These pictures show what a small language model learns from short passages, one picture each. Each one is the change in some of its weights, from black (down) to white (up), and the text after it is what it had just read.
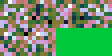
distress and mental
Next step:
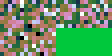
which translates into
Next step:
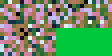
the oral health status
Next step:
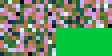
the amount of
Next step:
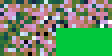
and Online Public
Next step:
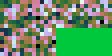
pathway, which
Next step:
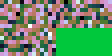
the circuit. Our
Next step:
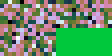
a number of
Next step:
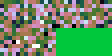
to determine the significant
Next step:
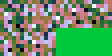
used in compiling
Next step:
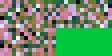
both the system and
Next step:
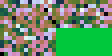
specificity problem,
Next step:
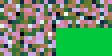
the study and main
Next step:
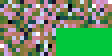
a space for private
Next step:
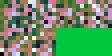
reasonable to plan
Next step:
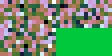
pronounced complexing properties
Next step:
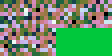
Industrial Test
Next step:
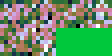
Management of Post
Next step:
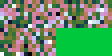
first and thus makes
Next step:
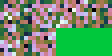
recommendations directed by
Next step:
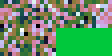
event subsystem of
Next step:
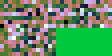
thinning value on
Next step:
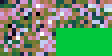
fundamentals of
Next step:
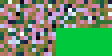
the prospective teachers
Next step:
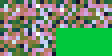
digital framework to share
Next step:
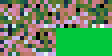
tertiary (%) Source:
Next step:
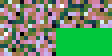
the user queries
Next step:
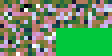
following statistical tools:
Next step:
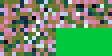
is a limiting
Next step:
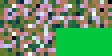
H Me C
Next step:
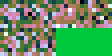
– Project Management
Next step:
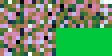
the deep basin where
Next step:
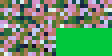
cooling systems, use
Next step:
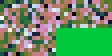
contribute to the
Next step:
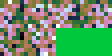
use the pitch
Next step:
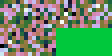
behavior of the
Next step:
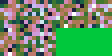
very big NGO active
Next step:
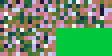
privacy practices,
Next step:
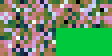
al conducted a
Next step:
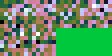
combining semantic
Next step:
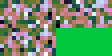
The frequency of occurrence
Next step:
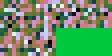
The ointments
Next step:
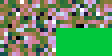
susceptibility tests were
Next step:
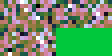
Women publicly
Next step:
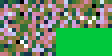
school with an
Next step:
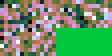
website will include opportunities
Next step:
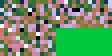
be missing in considering
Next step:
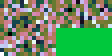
research is aimed at
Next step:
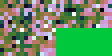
reliable operation are
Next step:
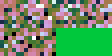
Model Impacts
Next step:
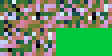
Medical College &
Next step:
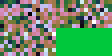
concept is interpreted
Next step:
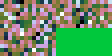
as recovery of Cr
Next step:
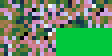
attribute was
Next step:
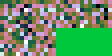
problems. Key
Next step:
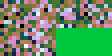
– time to start
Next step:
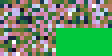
services to its customer
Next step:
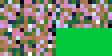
the CO and
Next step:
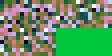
educational concepts and modes
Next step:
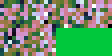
for importance of
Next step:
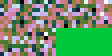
in large amounts of
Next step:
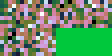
A yield increase of
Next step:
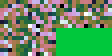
nanoparticles prepared by using
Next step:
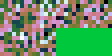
of the focal
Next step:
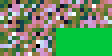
Care Hospitals
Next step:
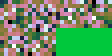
entirely within
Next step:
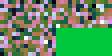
nine are Data
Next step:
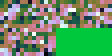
management, operational risk
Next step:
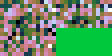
area, such as
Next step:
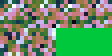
At bridge on
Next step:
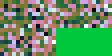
charge pump into equivalent
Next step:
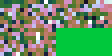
between ecology and
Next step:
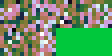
creation of the first
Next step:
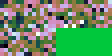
single music service that
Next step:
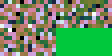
the data. After
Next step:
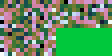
thereby limiting
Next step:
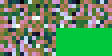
as $$H
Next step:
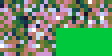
could not reflect well
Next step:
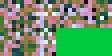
of teachers in
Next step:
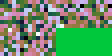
heavy metals in the
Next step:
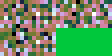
the drum.
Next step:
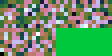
exhibited the positive effects
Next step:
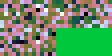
tracers have
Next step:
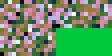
the last three
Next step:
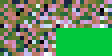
/ score per prediction
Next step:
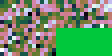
From the institutional side
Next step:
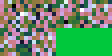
experiences a rainy
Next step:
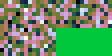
2]. Such a
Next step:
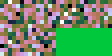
the development of the
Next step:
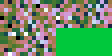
together with actin
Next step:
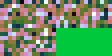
M. Lach
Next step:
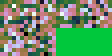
treatment method designed by
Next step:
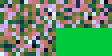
it is an
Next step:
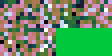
scale and medium
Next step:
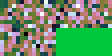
AJCC American
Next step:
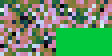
will reduce the
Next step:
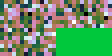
policy emphasis towards
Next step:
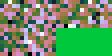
a multidisciplinary approach
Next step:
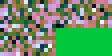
users provide basic details
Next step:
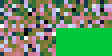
be another key
